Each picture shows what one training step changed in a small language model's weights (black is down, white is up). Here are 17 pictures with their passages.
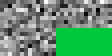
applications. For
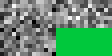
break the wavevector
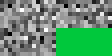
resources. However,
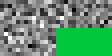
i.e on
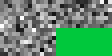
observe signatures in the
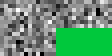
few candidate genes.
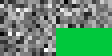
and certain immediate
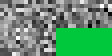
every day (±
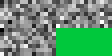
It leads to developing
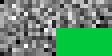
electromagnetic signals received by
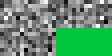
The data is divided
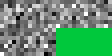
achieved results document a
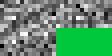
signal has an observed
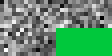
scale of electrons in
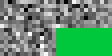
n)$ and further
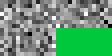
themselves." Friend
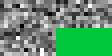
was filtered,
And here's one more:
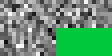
and associate
